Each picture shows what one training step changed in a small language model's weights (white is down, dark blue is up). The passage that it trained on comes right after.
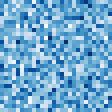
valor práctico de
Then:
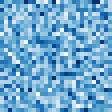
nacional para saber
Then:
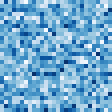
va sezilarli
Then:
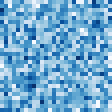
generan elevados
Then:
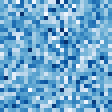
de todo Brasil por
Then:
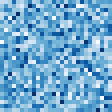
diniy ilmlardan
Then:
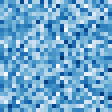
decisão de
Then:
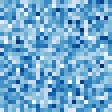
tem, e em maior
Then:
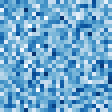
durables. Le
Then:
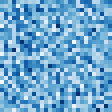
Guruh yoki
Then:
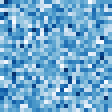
sari koreys
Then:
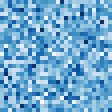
opportunity to
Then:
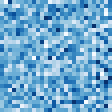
trebuie să
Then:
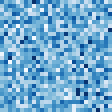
shu holat
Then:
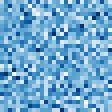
à une approche plus
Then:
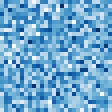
способствующих его
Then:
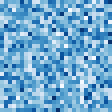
что может быть
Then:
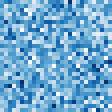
orientar sobre
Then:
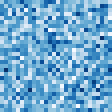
qu'en soit
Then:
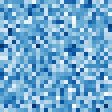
Muchacho sin
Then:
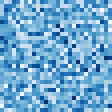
правне науке у
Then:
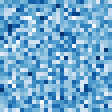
Deberán realizar
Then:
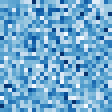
України". Це
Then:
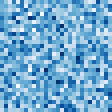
complications after
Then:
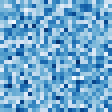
of Indian
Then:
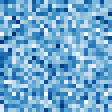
Однако с
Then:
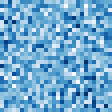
Stellen in den
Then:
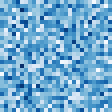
em defesa da
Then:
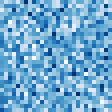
современной образовательной
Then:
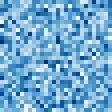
yaratish borasidagi
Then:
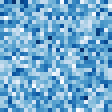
эрой в
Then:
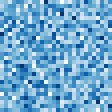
yoki kasb
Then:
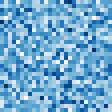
sociedade no mundo
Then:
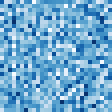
al van herhaling
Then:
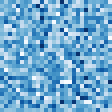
flexível para
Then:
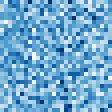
для поколения
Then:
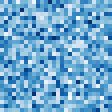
din anul de
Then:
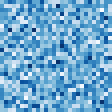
Buning natijasida
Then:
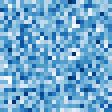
Mukid, and
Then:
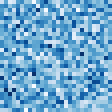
единиц (и
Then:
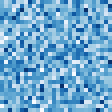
enfants de la
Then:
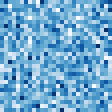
que conta com
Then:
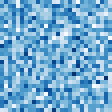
tais sistemas.
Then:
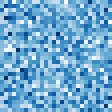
بار اگر
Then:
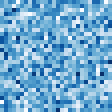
где мы
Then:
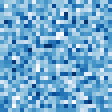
a continuidade dos
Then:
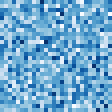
Fragen im
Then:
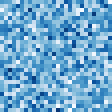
CR CP
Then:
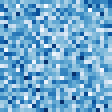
Xasva bilan
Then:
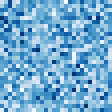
para o tratamento desta
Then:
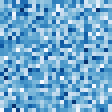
времени, в то
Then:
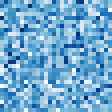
and success model
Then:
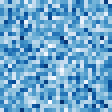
estudio de la presente
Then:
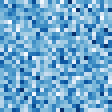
para as participantes.
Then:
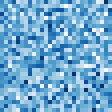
практики: під
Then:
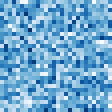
em unidades de
